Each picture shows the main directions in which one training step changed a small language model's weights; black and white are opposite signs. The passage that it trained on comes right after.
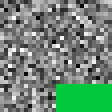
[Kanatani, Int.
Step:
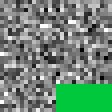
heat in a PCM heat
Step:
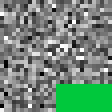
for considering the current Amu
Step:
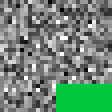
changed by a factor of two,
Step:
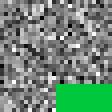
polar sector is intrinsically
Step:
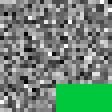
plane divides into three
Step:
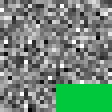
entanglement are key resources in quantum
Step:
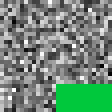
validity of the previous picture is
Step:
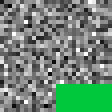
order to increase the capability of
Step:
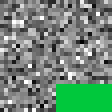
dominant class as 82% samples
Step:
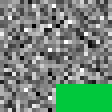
from a game-theoretic
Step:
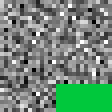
factors; Adults; Owerri
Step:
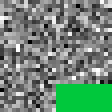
robotlar moliyaviy
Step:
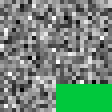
inflammatory cytokines such
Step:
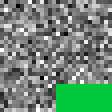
hajmni oshiradi.
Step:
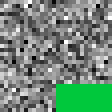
*online* e completos.
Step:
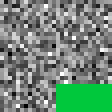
extrême des conditions de
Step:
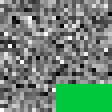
dan sebaiknya anak
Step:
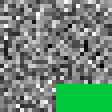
interes personal, conflict de
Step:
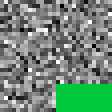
e perfil clínico da
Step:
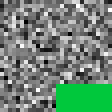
hydrogen, has indicated that hydrogen
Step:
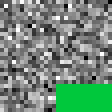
(PhD) Norboyev
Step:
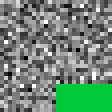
"XGBoost: A
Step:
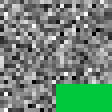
serve specific stakeholder
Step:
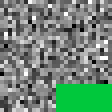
on GHRC (f² =
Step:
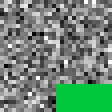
no competing interests. Additional
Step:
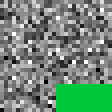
two cases is approximately $\sim4$
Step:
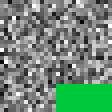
Nakanishi and Ninno
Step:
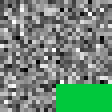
comparisons can be used for the similarity
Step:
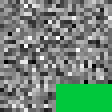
"Influence of the
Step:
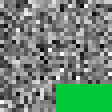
palm oil forecasting
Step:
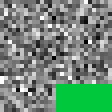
NIT, WBUT & other
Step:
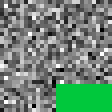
utilize click signals for
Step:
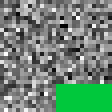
car « le salaire était
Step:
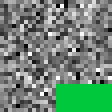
\begin{equation} q(\mu)
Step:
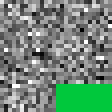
control flow, separating deterministic
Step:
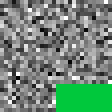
e reflexão favorece a
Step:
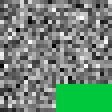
primary field of vision. After
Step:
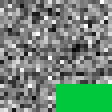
space-time domain obtained for the
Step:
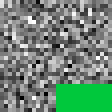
2022) improves expressiveness via
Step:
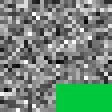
va Yevropaning ko‘p
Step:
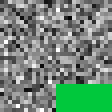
hisoblanadi). 7. Bu
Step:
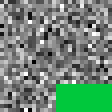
lorsque le chevalier
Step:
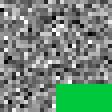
the different interventions is normatively
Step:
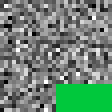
Increase Staffing
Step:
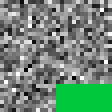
comprehension skills.
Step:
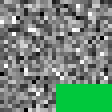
better control of hemodynamic parameters
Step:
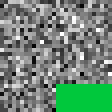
the solution for days. Please
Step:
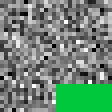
statefinder parameter diagnostic
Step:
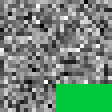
ver priorizado o melhor
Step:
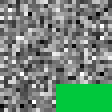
array is applied to check the
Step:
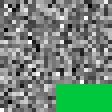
defects could diffuse in
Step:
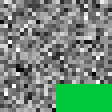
jeziku za Hello
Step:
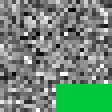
Framework (RSoF).
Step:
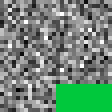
regression settings, thanks
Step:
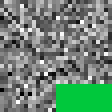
daha az çalışır
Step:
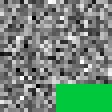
evaluate the asymptotic error
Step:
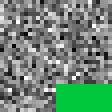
metod yordamida bir
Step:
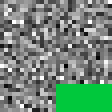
thoroughly cleaned after
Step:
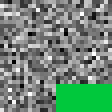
of force evaluations per shifting
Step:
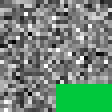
with the organisation. Normative
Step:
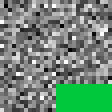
and the mean double occupancy
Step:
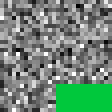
while the strongest isolated
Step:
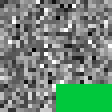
$f$, then the solution is
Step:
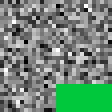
Max Weber, *Politics
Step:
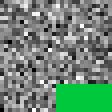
the 2-dimensional state space, using
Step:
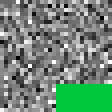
on photometry. Here, we
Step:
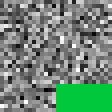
the resources. Thus, we
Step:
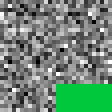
by a dense output layer. It
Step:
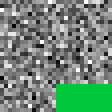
analogous representation, which seems
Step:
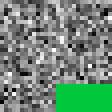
ensures content invariance.
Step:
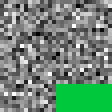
helium burning in massive stars
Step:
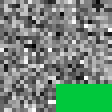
chiqildi. Bundan
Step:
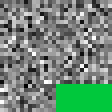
models that directly challenge the status
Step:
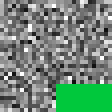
than birds in G2, but
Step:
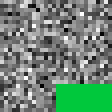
of new physics beyond the
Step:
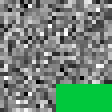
maps. In order to analyse
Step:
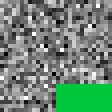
examined the self-similar
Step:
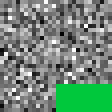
The direction bank is projected
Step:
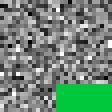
da menor absorção de
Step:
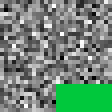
regeneration, but more generally of
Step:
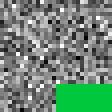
MDCT spectrum coefficients.
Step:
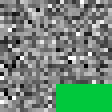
of stock i on day t
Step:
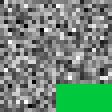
the control group had duration of treatment
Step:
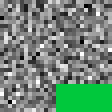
is about 0.64 absorption
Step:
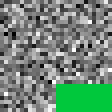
social, aprofundando
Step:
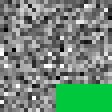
domain, these tests include face
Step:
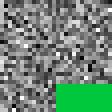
stress and membrane stress components,
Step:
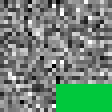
transition from partial to global GS in
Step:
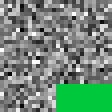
provides experience of improving
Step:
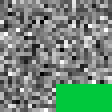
we varied the star formation efficiency
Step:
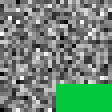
with a window width of
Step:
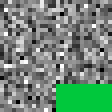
prompts the question: what are the
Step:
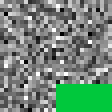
environments [2]. However, their
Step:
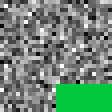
menjadi dasar pengambilan
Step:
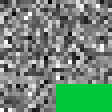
vocabulary. Not only
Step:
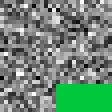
the dot $U$. There are
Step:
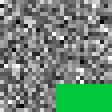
responsabilização da alta
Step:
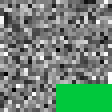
problemas que você vem
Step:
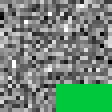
clear understanding, we consider two special
